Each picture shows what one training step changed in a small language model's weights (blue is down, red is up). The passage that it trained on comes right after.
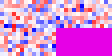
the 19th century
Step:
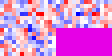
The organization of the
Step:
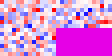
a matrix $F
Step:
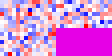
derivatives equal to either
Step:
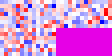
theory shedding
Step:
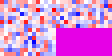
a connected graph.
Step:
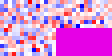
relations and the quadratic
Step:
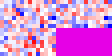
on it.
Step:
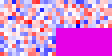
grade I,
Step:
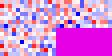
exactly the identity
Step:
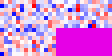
6 \cdot
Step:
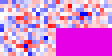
knowledge- and
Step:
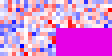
these probability terms
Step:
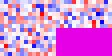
volatile organic
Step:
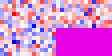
is used. For
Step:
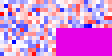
what is going on
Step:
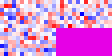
diffusion through the boundary
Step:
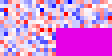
number of “big
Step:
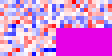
endomorphisms $\hat
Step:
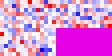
by induction it is
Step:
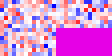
used for generations
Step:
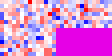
in the usual
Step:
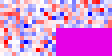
as PT
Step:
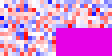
the growth duration suitable
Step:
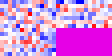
processing. Some standards
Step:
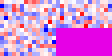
& i \in
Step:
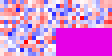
or more parameters of
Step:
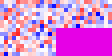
flight test have
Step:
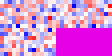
supports the unit ball
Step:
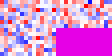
a regularisation of
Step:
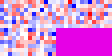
of variables affects
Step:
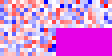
of staff with high
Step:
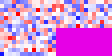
there exists the limit
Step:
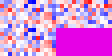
be able to
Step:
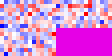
some variants of
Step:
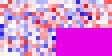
We define a distribution
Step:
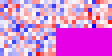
mathematics education.
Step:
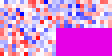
produced from the
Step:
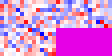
an emulsion
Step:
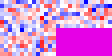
we can prove by
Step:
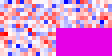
X$ denotes the
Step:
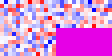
stated by recent survey
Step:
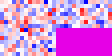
indirect and very
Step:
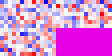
skills to effectively employ
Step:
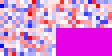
2) the
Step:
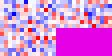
logo and the
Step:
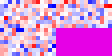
targets are
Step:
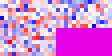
the silica particles
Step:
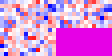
practices, increasing the
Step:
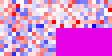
using [square
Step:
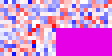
interest rate for projects
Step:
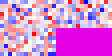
Organizations in
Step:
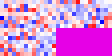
the survey can be
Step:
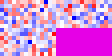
of compressing
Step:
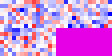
db}$ either
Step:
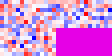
an electronic form
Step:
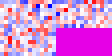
values were found
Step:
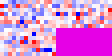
constructing one analytic
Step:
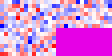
all time points:
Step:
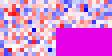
and consider the
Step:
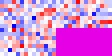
Suppose that $\tau
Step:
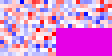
has not yet studied
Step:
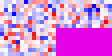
groups A and C
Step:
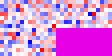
other ones are of
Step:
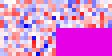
as follows. By
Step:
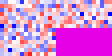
Given a set of
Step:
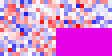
such that the
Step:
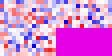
does not appear that
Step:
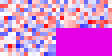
OCT imaging of
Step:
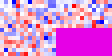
speed, accuracy and
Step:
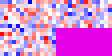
real rank is greater
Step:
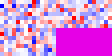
3). Table
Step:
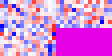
many patients due to
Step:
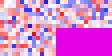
from the proof,
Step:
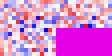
$\sigma$ can
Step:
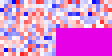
function, making it
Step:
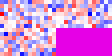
steel Test
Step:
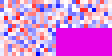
charged from the
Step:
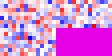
the academic system.
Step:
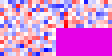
functions $u$
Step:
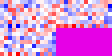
this growing period
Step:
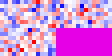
consequences for the conduct
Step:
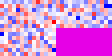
measurements being manipulated
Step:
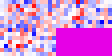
each panel indicate
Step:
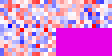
company. This would
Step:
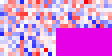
will automatically
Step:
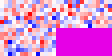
$R$ is
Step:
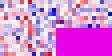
toggles a
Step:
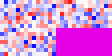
revolutionized language
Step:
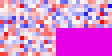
that $B$
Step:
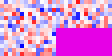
relative reduction of
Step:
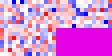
beyond a given formal
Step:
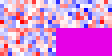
for glioma
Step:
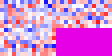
than healthy children
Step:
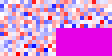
commutator subgroup
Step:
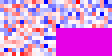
factors, including
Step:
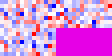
advantage of the approach
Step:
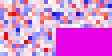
and advice before
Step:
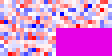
to embed the additive
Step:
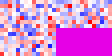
Four common curve
